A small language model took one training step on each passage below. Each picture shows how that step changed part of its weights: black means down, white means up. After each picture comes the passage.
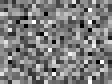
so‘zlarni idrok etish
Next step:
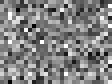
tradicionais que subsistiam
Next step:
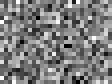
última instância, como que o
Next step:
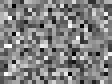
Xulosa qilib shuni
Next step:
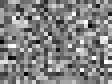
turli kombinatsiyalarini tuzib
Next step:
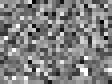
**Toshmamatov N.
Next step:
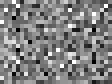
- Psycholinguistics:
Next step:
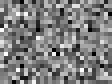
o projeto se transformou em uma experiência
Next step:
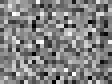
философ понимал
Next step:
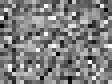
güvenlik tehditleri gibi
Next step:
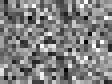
chegou ao Supremo
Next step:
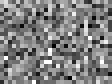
shakllantirish murakkab, nisbatan
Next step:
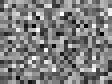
эффективность. Согласно
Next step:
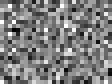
- Abdulwahed, M.,
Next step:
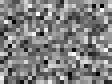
homogeneidade, tendo assim um
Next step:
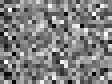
auch für die Arbeit mit Kindern
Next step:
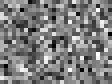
характеристик, особенностей как
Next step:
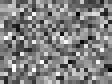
efetivos, avaliando com resultados
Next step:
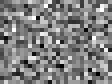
tratamiento en escolares de 6 a
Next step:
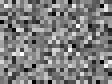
interno nem externo — é
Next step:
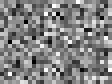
Santiago y Vigo). La
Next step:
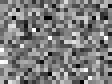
свободой субъектов
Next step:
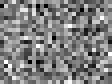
tercantum dalam standar
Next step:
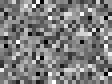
tahu kita mau
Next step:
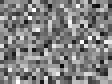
dilakukan secara langsung pada
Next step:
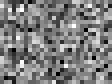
over te gaan tot het
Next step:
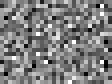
seziledi. Bir
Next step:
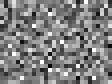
solidarias y de
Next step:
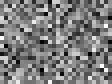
daya manusia, sumber
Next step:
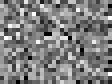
gian giúp
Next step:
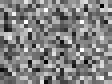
QUESTÃO DE
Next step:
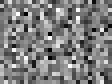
лидерских качеств.
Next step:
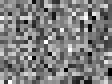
Константина* 1,
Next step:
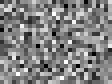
empleando la expresión:
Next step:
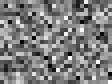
perfuração de uma grande
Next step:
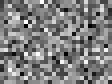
bor. Hindiston Respublikasidagi
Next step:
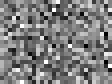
AZ Medien AG;
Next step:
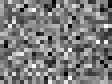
uit ons systeem van
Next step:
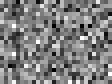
maktabgacha ta'lim tashkilotlari
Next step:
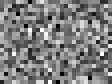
markazlari rahbarlarining
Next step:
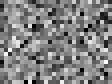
shakllantirish vazifalarini kun tartibiga olib
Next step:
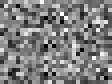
yoritilishiga qaratilgan.
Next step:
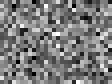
refleja una arraigada forma
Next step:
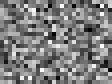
antik çağlardan beri
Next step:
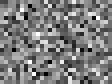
X$. Los intervalos
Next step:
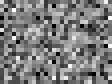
orqali bartaraf etish yo'llari
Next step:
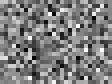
información externa es interpretada y
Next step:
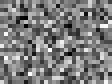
teng bo‘lgan.
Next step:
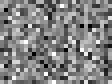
maqsadga erishamiz deb birinchi
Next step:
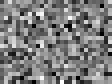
наличие большого
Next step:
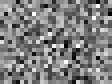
atenção à saúde, facilitando
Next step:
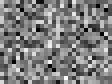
yosh avlod ongida madaniy
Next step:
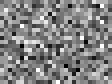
nociones de “conocimiento
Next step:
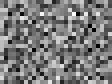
и отдыхающих,
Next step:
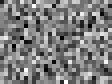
действий участников сети
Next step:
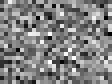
связанных с вирусными
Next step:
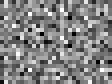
und Gesundheitskompetenz
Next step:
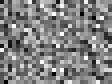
tres primeros niveles de
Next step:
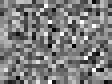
Professor Panjiyev M.
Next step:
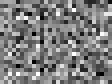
Humanistic Training)
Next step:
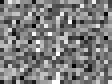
цифрового контента; -
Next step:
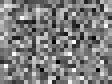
Iskandar, H.
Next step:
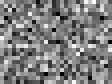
KTning yangilanishi va
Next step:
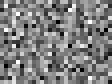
Разработка функциональной
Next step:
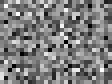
Ключевые слова: обучение,
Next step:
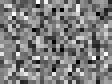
skor motivasi siswa pada
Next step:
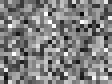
kabi yaltiroqlik
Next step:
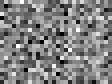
This scientific article delves into the concept
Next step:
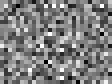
instituti 3.3.
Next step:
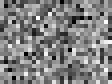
biznesning o‘rni
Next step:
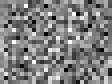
и говорения, и
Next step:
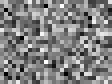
trigonal. Key
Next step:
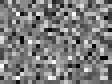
оказывают существенное
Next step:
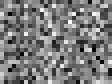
қўшин тузилиши,
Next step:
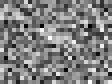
himoya qilish va unga
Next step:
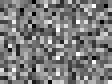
qual o professor atua como guia
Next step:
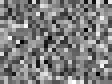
veel verwant en
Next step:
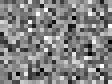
zawierało ocenę
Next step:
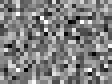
libre. El documento fue
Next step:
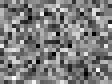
con las asignaturas
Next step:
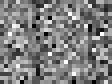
tutadi. Ko'llarning
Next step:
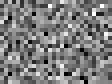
Ensino Fundamental,
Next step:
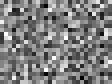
sich, sie zu erarbeiten und
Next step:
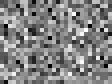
Осиёда кўп
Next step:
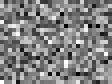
é “responsável por
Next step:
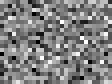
Informationsverarbeitung ohne
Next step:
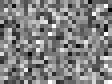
situación de vulnerabilidad. -
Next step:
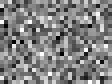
особливими освітніми
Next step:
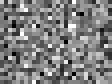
— Het ingrijpen van
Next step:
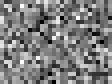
digunakan untuk melihat
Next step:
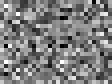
kalıp Şekil
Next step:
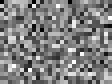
número já registrado na história do
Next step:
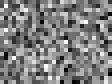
darajasi, ta'qib
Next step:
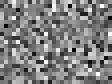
House et al., 2004 als
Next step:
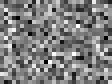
with cervical - cancer
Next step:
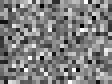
слушаниях по
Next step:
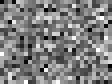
vivemos uma verdadeira
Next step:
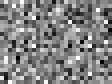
of the country's European
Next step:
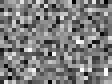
роли развивающихся стран
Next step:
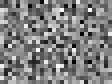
Töchterleins. Im
